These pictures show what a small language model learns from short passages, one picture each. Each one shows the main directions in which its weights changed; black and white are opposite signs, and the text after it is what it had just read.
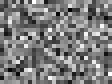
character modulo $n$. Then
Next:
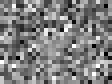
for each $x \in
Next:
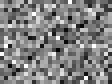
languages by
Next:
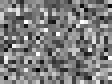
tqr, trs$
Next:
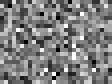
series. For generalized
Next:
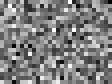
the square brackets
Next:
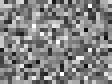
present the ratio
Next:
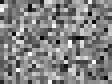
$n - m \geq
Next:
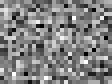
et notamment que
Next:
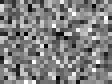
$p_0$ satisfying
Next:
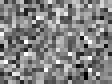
the absolute convergence
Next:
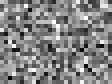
instances as follows.
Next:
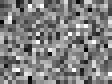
of the $n$-torus
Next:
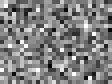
Albeit the notion
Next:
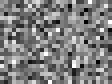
for how many fields
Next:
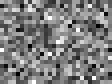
are not diagonal in both
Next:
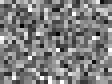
operator $K$ is indeed
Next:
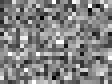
mPOD is a
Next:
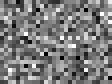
to non-stationary time
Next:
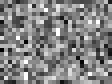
width $O(a)$
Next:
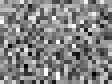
direct of a cone over
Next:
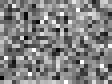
in a resonance problem
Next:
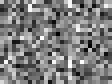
number $k \geq 3$,
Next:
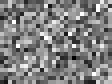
$$ Substituting
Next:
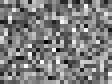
of the Generalized
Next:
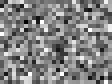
the desired solution can be
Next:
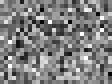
on the semigroup \[
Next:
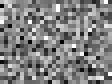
an order-preserving
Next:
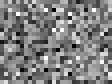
{\mathcal R}(L)$ for
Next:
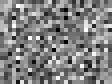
A possible choice of
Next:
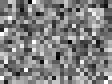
in $y$ direction.
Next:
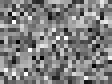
such that $\mu(\partial
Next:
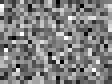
$L_a$ and
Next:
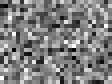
$\cal A$ is an
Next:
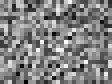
for the level-set
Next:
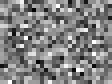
the system ($d\alpha
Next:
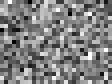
\sum \limits_{B'
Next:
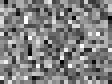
direct estimate of the characteristic function
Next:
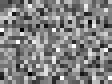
if and only if there exists a
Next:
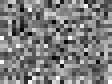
at time $t$ by the
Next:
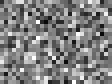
In fact, most probably
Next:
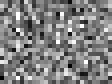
the spine terms of the
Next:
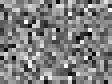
half plane. If
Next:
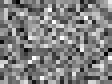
the root vectors there are
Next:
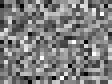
size of the model, and
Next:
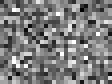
and by iterating the
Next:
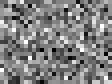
thus clear that both theorems
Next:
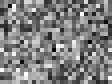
which is the same as the
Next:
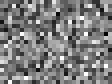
vertex of the graph of
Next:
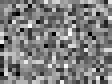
all $\Cp$-valued
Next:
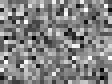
our irreducible
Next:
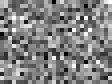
then the Orlicz
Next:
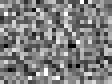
this purpose a base
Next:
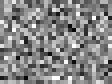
First note that by Lemma
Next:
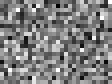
is a morphism of the
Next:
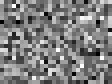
and opinions expressed
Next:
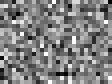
two other concepts are
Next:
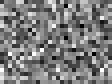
the above inequalities we now
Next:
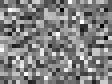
we have demonstrated that
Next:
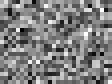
homogeneous dimension
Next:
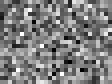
solve the constrained
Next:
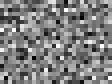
we apply the proposed method
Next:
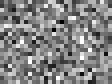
\right\} dx.
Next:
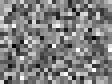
observe that $(y_1
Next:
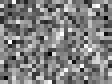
lire sur le site
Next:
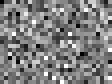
operators on $\mathcal H$.
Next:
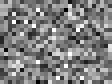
To see that it is also
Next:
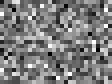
now invoke the results
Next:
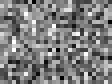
2.2. - In Theorem
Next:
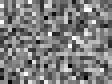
of the cycles of
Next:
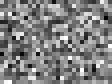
example as an exercise
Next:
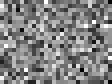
C_l$ be a
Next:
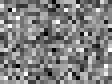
\endhead % % %
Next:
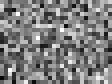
--- ответ
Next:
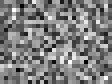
events are those which are
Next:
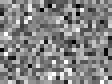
= \sin kt_j
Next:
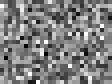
setting $s=0,
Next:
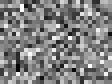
parameters into an array,
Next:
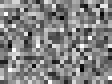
to a proof of similar results for
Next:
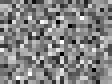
$\mu,\nu$ with
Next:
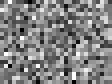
\sup \{\lambda \ :
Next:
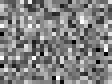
over $k$ with this
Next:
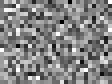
training targets
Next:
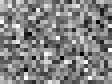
when the cone of this
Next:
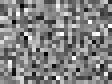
right angle. At the
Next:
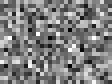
Polynomials} A definition
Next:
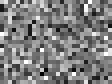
$C^*$-algebra. Thus
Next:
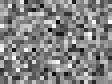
the upper bound of the number
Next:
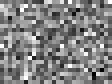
a nonzero integer and the
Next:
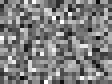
sequence $E$, we have
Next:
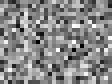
0$ for all $j =
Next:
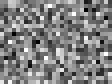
impulses to
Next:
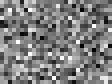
X(t) - \tilde
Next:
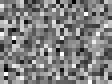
$$ and $G$ is a
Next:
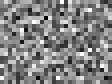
the existence of traveling
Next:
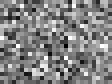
and write \begin{equation}
